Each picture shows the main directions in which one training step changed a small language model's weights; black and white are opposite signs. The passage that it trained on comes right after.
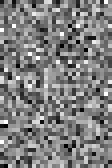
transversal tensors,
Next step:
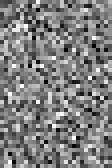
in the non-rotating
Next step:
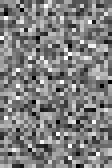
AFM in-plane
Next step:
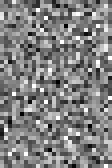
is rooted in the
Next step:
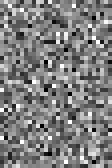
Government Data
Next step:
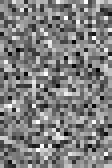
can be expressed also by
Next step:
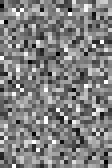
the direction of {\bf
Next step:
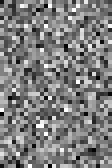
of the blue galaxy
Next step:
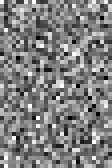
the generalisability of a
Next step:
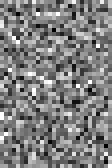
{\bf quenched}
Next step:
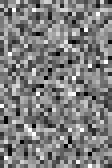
is contained in the present state
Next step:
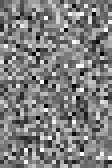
charge $q$. As we
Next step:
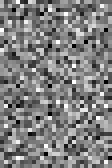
moment, and normalize the
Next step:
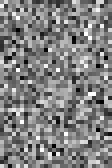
strictly less than
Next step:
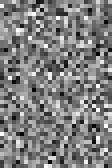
thickness $\sim f
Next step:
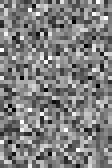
cost paid by VC
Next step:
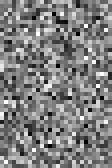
Despite this, no
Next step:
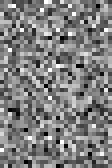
emissions for 2020 are
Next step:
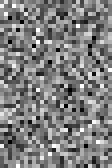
of a UE-UE
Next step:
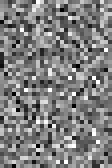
operators - of a single
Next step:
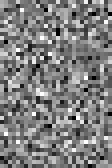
their secular behaviors can
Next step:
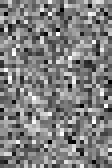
Sun (Figure 2,
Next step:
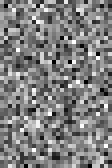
change, leading to
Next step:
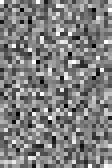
a set of necessary
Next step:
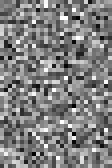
unification. Therefore,
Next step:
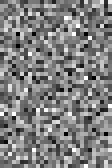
that the angular size is
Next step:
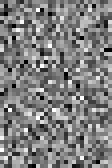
GHz image shown in
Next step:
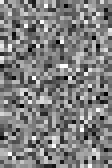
energies. With
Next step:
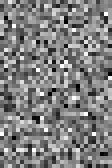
and at a spatial
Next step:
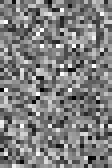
probing small-$x$
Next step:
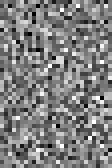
the paradigm model of
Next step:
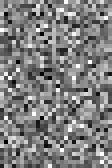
section 6.3. After
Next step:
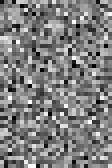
4A. The fitted
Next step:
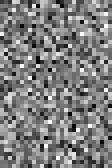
Transfer} A
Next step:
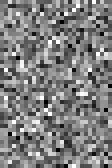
remnant, the
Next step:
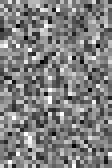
its superconductivity previously
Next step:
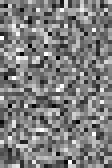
decay behaviour. This
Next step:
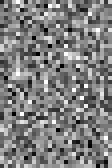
that persists runs
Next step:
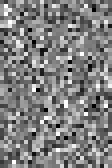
a LLM annotator
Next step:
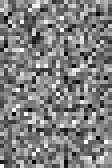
our calculated pockets may
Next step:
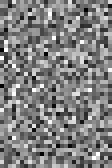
large depths is due
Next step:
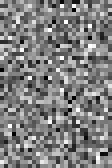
data-driven models,
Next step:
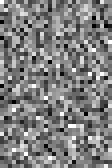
of the convolutional
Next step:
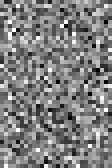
is the recovery rate,
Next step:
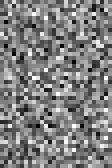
migration, the time
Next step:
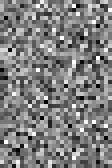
thus recommend using
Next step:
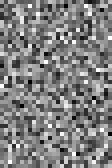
already applied
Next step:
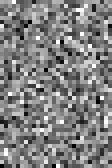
negligible when
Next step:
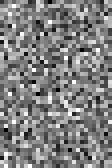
inner part of the jet
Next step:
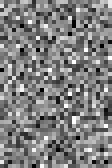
$D_{\alpha}$ is then
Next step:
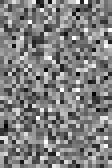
here, it is useful
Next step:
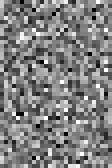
fluid rises in the
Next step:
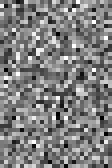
significance and on night one
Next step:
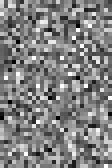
results on the existence and
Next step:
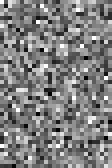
behavior at the event
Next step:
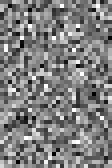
contours are at
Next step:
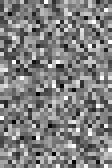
of the hybrid type
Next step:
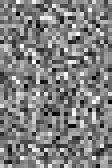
a numerical accuracy
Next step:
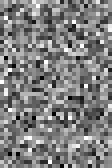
two conclusions:
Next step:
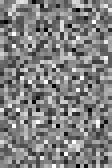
above formula simplifies
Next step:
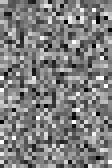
we study a deviation from
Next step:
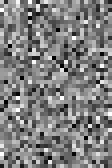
is unlikely that they
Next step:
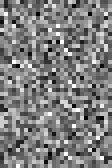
induced simply by
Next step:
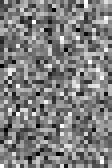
dotted line marks
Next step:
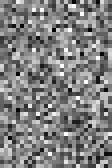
\begin{equation} \Phi
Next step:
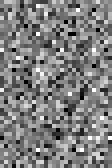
a rigid to a
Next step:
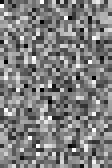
must be of a static
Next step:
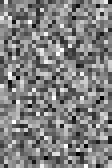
conspire to make
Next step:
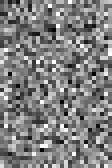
Inflationary models predict
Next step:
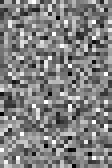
environment. The
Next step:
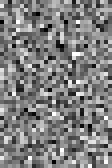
green curve in
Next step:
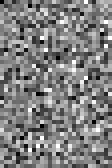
proton-proton cross section
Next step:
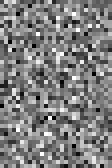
Moreover, we observed that
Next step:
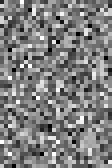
indicators (task completion
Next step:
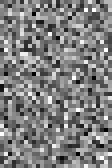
in education as
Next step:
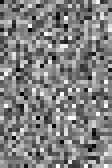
system into the form of a
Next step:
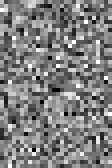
in software with an
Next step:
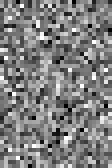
argued to be a
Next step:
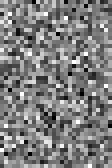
levels 1 and 3. This
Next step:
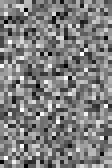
EEG signals.
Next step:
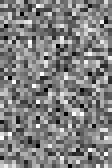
for the inertial frame
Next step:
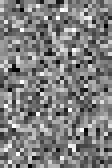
free parameters required when
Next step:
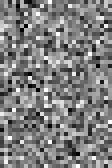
paper in the ranking,
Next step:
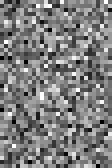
equations (SBEs)
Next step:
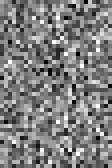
also reported to reduce the
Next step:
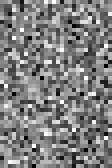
including the relationship
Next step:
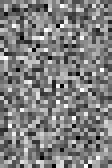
for gnu25). For these
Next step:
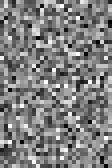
in the range 0.35
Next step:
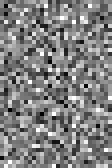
NLO due to contributions
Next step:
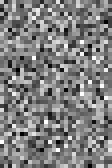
of heterotic string
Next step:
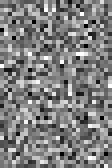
fact that the Jeans
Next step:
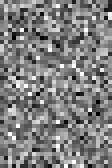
threshold but its
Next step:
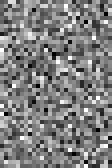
\end{align} where
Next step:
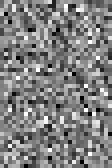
conservative estimate,
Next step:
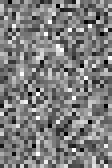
not seem to have a significant
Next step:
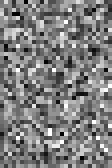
suffices to raise
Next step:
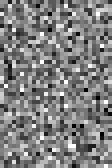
$L_y$ is the
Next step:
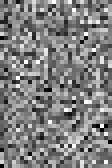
the singlet and triplet
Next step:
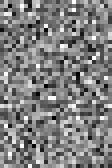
points of vanishing
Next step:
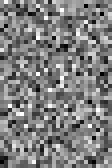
These features suggest
